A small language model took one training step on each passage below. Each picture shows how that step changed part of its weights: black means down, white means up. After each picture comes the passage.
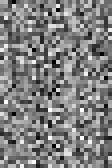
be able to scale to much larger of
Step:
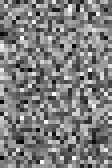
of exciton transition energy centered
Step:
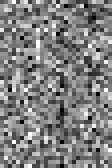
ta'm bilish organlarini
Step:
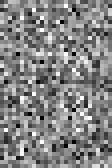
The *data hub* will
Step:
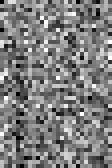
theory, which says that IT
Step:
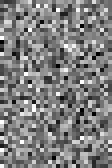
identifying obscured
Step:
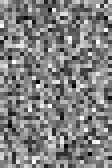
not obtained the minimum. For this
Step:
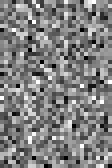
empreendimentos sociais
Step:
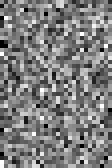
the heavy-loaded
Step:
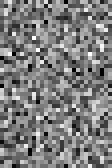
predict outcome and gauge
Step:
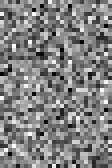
velho (como em
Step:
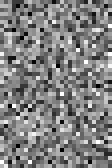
amal qilmaslik (80%)
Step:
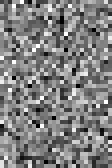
obtained by integrating this kernel
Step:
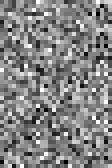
da síndrome de
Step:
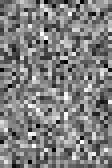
with the popularization of the
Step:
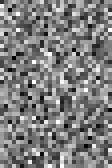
Shares | The sum of
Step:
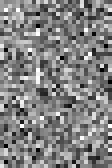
Shoira she'rlarida
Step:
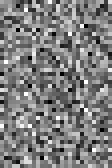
ofrezca oportunidades
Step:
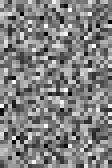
students ($N=128$) who
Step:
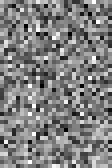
women who were forcibly
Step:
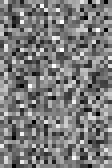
energy density and pressure of all the components
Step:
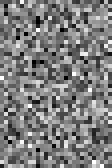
the tool, virtual validity
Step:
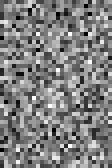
the broadband atomic
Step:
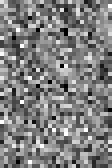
in system entropy defined by
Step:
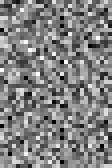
[x] wird von
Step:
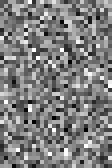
defined by the Food and
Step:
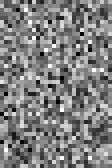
and 28 females.
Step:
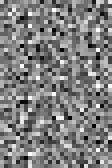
{\bibinfo {author} {\bibfnamefont
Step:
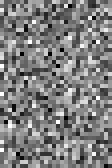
fitted linearly with $\epsilon$,
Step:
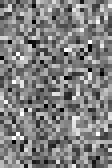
are taken to comprise a
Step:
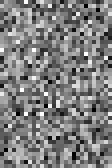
of creative institutions."
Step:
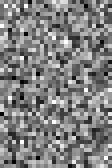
and natural [74]. As
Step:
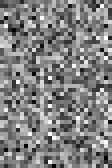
sierpień, nr
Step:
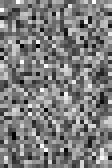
of the tropics and
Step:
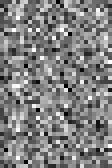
Craig D. and
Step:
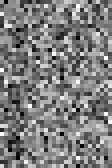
the voltage that exceeds
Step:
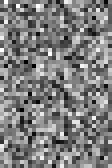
core of RPL, two
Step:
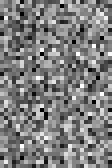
A length $t$ of the second
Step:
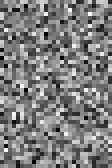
EGS, COSMOS
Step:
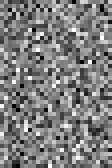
status that no studies about the
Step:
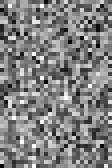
trauma for each patient,
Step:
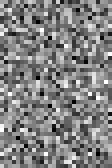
*Science and Sport*.
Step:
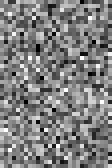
maqolada 4 yoshli
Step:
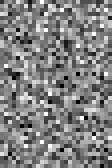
o PCB, por volta
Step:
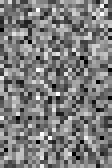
late life. The latter condition
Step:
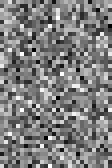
snapshots show the
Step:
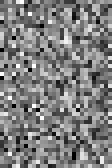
due to convection, however,
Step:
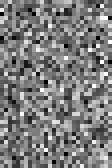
a few times the radius of the
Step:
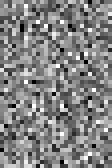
G+2 storied bare
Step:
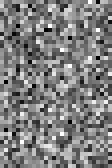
a fixed value of $m$. The
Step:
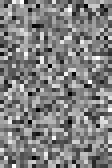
dependence upon the recoil
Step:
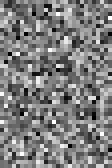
whole array, by assuming
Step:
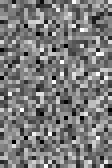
выраженные на
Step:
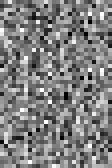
women between the ages of 20
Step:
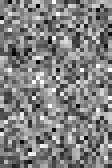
silicate and having
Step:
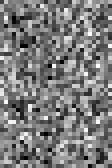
within the range of the values obtained from
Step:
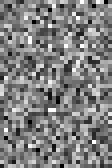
massive galaxies contribute significantly to
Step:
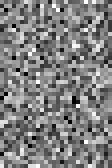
micro-particle. This scaling
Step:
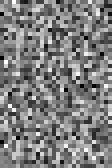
participants. - Part 4:
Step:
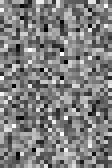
$(X,\alpha)$ in the charge
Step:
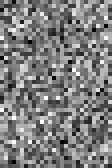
trade facilitation and
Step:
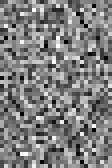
the nanoparticles.
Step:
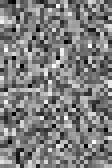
korxonalar uchun
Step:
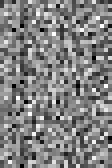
на абсолютно
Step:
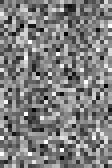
non-real poles are the
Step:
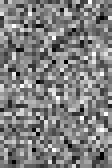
the labeled set for training and
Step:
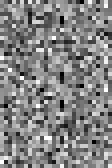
A lightlike vector X is said
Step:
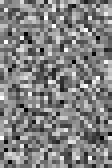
1 mM concentration. We used
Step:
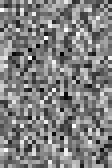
we use the technique of quantum
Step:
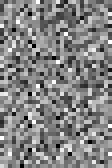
yechim taklif qilish
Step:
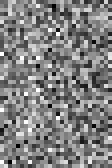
tomonidan amalga
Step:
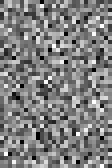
служба в
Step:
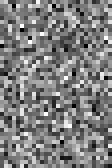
are particularly difficult to generate
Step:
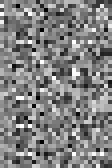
são um total de oito,
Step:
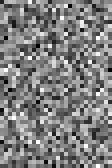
trains, and air), and
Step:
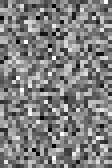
is constructed by pairing particles
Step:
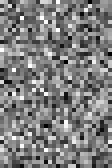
of the introduction of Industry
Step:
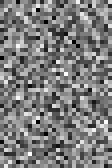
ante. Etiam
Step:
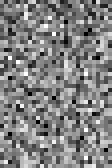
noise from images or other signals.
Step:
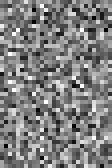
planned treatment. One
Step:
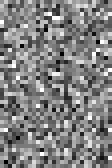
about the people from Bucharest
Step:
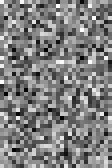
normal distributions, with a
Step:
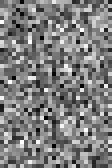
to that these plants of tested
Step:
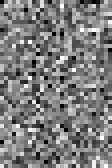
- - - Telescope
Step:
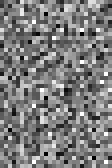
two-loop approximation this is
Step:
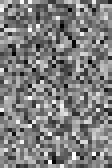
pharmaceuticals and
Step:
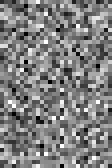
данных, без их
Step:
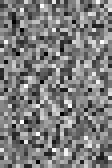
derives from the assumption that the
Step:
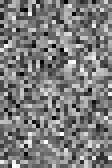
the formula derived by Fall
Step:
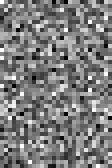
in carbon capture costs
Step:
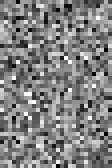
long-term upward trend
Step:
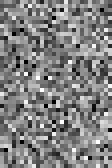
onde, para nosso
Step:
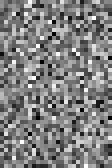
with high confidence. Existing
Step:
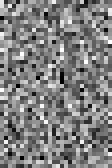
the transformation of vast forested
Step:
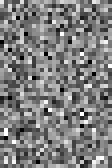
below the crystal. The distance
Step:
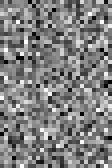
kompetencie s
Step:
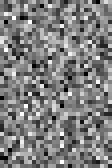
of $\tau$ converges to a
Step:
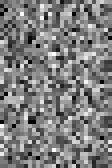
data. This reduces the
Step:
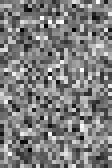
with 2.5cm thickness
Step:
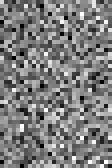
особенно когда
